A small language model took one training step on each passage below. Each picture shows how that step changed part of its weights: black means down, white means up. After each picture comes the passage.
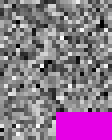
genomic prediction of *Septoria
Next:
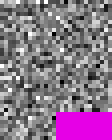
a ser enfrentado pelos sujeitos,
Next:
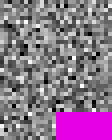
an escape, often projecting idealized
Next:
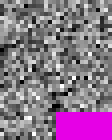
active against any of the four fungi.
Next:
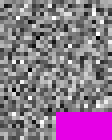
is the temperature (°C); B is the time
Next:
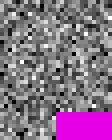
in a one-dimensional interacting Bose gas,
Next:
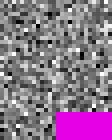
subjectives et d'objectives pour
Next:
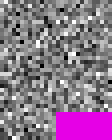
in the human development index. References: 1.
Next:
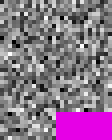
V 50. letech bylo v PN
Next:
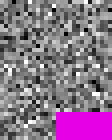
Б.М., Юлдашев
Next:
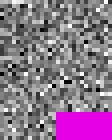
German Research Foundation) under Project-ID
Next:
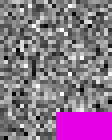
partial wave ($l,j$) is then expressed as
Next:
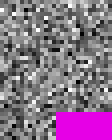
had shown strong opposition on the theistic views that
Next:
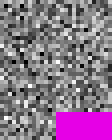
Results and Discussion This chapter presents the
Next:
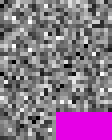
company, but it does not identify the optimal use of
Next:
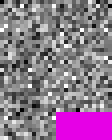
panels). The observations were taken on 2007 June 7
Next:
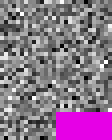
with novel photosensitive gaseous detectors,
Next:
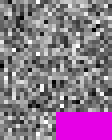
has been obtained in the context of uncoupled
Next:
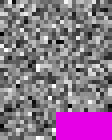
\qquad \tau_0\longrightarrow
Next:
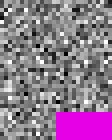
from a source. - When you paraphrase
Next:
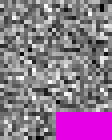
давомида у билан уйғун
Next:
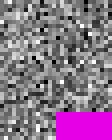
Bu mo‘jizakor vosita doston
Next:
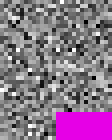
at the air-substrate interface for the
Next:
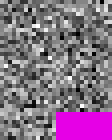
Interpretation of Teacher Productivity
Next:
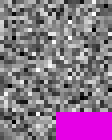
be weaponized to conduct deception
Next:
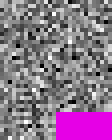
1955 р. у Болгарії В.
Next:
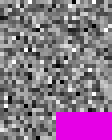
The mean time has been subtracted in each
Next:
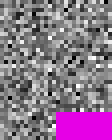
outward thermodiffusion. This is thought to
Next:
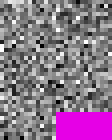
article deals with the specific aspects of the symptoms
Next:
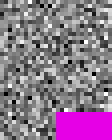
in rhizomes has been shown. 2.
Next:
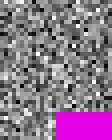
науки. Сборник статей
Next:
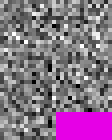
квалификации воспитателей
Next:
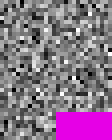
dashed box are typically be considered as part of the
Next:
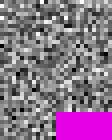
Kistin yüzey incelemesinde
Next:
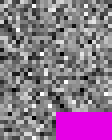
2. Stage 4: Gamification & Level
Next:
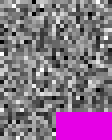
Сўх дарёси оқими
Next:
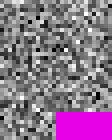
approaches do not combine their efforts to
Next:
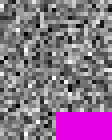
current research demonstrated that large language models can understand and
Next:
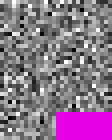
2016, sepsis was defined as life
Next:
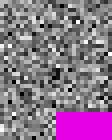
of the TACTICa source is kept simple and
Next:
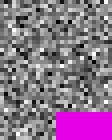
appear to be associated with fetal distress or fetal
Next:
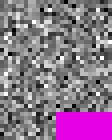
to change the copyrightyear. %%
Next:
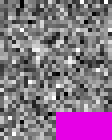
antimicrobianos utilizadas no tratamento
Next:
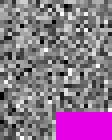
Sekolah Bidang Kurikulum
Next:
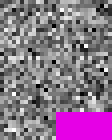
Santo de oitenta, noventa e
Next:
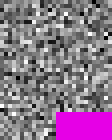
receptor Direct therapeutic
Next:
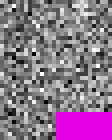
des éléments à la fois quantitatifs
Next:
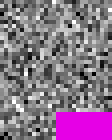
Johann Wolfgang Goethe
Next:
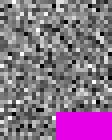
they are architectural remains from the same period.
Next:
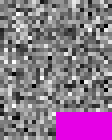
state vector," in *2013 IEEE International
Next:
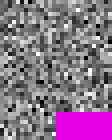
which is noted as NLGCE-F2.
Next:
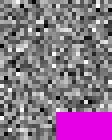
results in your repository. Also, consider using code
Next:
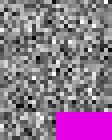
L.): *Rastishka*,
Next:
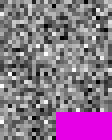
the most relevant information from their MS experiments using an
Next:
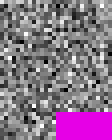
A, Vainionpaa S, Patiala
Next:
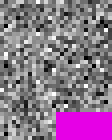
for each individual $\beta$-equilibrium condition in our system
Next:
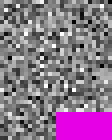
is to introduce locally in-gap defect states that
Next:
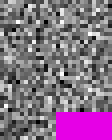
calificaciones a la plataforma de la
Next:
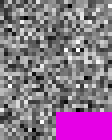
odamlar bilan do'stlashgandan
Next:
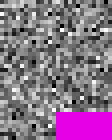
\begin{equation} {R(z_{\rm
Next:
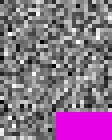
line of her nose did not move. It was as
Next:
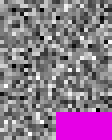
increase compared to unbranched chains
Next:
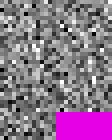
liquids {\it does} account for the observed behavior
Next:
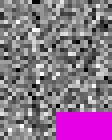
for $\eta=1.1997$ become unstable
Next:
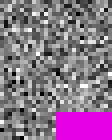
Spin structures replaces $\varrho_0 -
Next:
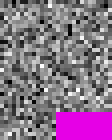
\rbrack + \mathbf{E}_{pos}$.
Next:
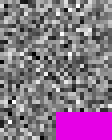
\subsection{Statistical Inference} We use a
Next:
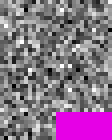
(Schwierigkeiten beim
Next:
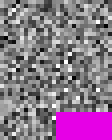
of viral diseases and improve public health.
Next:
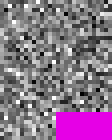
to Make the FDA Independent
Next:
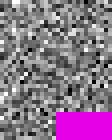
considered as a social product or public good, how the data
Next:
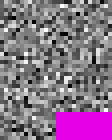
Nguyễn Tất
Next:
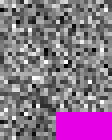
sizing of household PV-battery
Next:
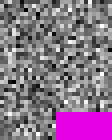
GALIs of \textit{unstable} periodic
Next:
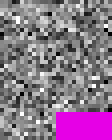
in Monte Carlo simulations). Far from it,
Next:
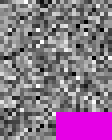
духовны дила втручаются
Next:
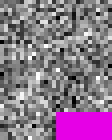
Uma lista de periódicos que
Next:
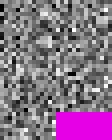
dois nós ativos de frequência convergem
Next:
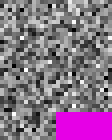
\cite{Ahn:2011fg} leads to
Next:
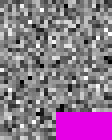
infrastructure). infrastructure What kind of open research infrastructure does your
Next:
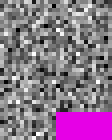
the exchange of messages is synchronous, the
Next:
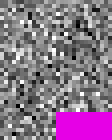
patients [4]. With a disease duration of more than
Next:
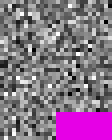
(PhD) Umida Kamolovna
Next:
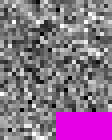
obtained by QCD sum rules based on the
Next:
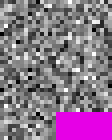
des stagiaires, en particulier les
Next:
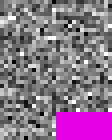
lessons, motivation. Kirish.
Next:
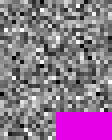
undirected. The undirected edge, formed by
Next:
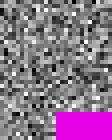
XX asrning birinchi yarmida
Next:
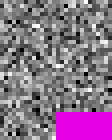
This increase in resistivity may be due to the reduction
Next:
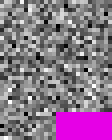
de materiais diversos. Figura 10 –
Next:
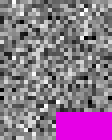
power amplifier PTC positive temperature coefficient
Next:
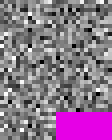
LOIC-UDP attack" and
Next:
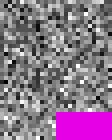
turlari hamda zaharlarning fizik va
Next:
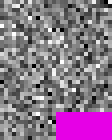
cobertura vegetal) ou com manejo
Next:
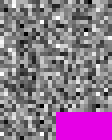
provide support and guidance to children and their
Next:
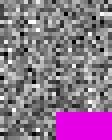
to 1 as $\wt{\mu}$ runs from
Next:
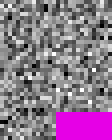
heavy-top limit of the SM. The operators
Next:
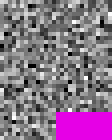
strong positive correlations between the new and most established protocols.
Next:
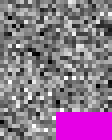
when the neutralino is the WIMP and bound by
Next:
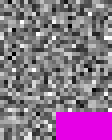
&\times& \bigg\lbrace
